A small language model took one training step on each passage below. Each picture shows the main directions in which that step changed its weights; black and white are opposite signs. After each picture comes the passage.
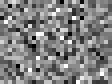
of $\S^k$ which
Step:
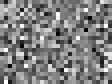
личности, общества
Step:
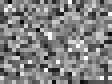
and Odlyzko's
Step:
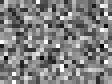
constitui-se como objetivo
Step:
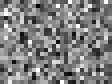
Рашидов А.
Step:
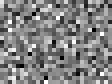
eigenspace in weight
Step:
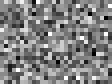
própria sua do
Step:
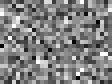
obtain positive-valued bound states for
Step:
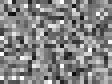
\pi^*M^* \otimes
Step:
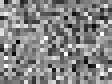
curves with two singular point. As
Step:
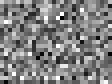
und Sicherheit von
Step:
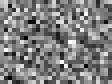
of bounded holomorphic $1$-forms
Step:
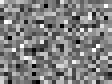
Très Petite et
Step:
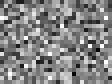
War cost Ukraine
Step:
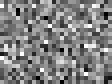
to a convex optimization problem. We
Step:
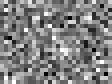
hier de verwachte
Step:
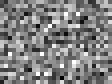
ya'ni so'zlash
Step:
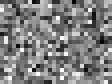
and to provide accurate error estimates for
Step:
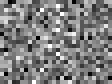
en las cañadas y
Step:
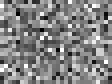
to approximate all nonlinear constraints with a
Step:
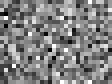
До 28 червня
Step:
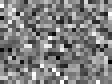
intensities. We let
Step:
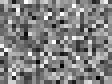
existe $u,v\in
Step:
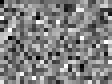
Equador**, [S.
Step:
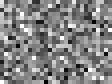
conforma la organización. El
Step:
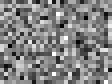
to that given by Tolman
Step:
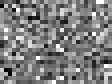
the same length as $x$
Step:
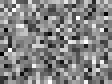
our corpus they still
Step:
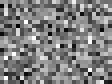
no optimal SB coloring in
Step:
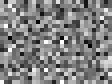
permutation representation of $G$,
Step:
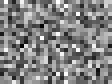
muitas vezes insistem em
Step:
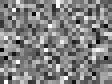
the complete graph with a vertex
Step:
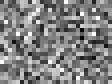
menentukan arah
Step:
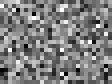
the maps $\psi_P$
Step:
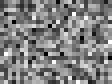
että makrot ovat
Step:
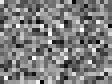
hasard, les activités
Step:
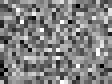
jährlich. Für
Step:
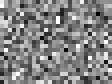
Bu marosimda ham
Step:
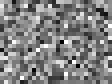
\end{align} where
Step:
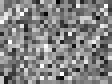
tienen la responsabilidad
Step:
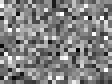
This system can be solved
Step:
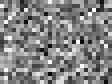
chiqarishdagi o‘rni
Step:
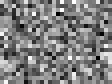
both the classical and the free
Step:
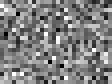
For this purpose, we use
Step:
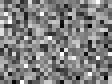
g(\phi)$. Using the
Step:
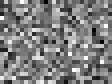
matrix. Multiplying by
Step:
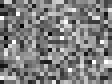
To construct the family of matrices
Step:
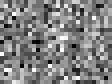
$G$ is an amenable
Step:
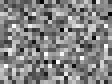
again in the application of the quantum
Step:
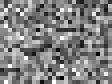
«чем больше,
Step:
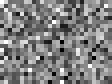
un lenguaje que se
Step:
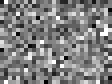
Several combinatorial properties of this model
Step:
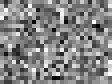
и задачи исследования
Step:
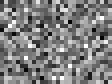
that adding one Hechler
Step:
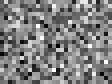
dona topildi.
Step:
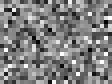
that $(X,f)$ is
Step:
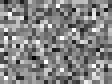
would be possible following the argument in
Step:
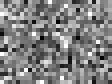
которого заключается в
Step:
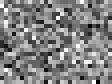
I meet: “Try
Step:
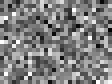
maximal subsheaf of
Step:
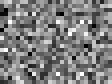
(\lambda)}$, one could readily
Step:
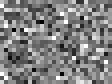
I_\cE~\cdots ~
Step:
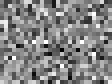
Chen's series) that linear
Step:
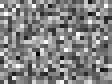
these ideas to study the
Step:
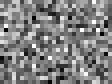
Ур.) New York,
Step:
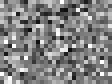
материалдары мен
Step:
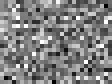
problems, help to implement
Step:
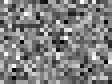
base ideal is pretty stable
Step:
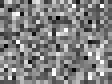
digitales. 5.3 La
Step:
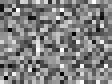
that $\epsilon_1$ and
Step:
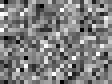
оценивалась на
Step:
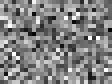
+ 1$ powers of
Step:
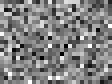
that can be interpreted as
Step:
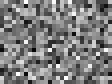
and deduced a characterisation of
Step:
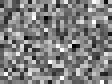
auch Aufgaben zu
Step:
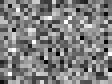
on a resampling procedure
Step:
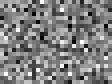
the Lyness' map
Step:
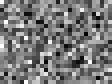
internacional, y se
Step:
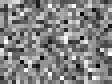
muallifi Apalon
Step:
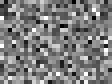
imperator Yustinian
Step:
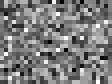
є той факт, що
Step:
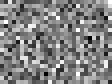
W.M. Goldman
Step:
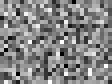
function in $s$, by
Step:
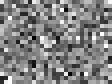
of our numerical calculations. \\
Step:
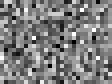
be projected out of the
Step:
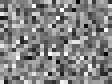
finite-dimensional laws of the
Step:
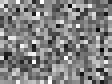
the suppliers in the
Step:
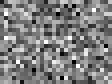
за допомогою
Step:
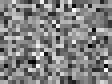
a partially ordered set.
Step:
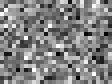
персонала - 6 9
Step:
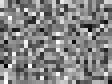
of the Riemann-Hilbert
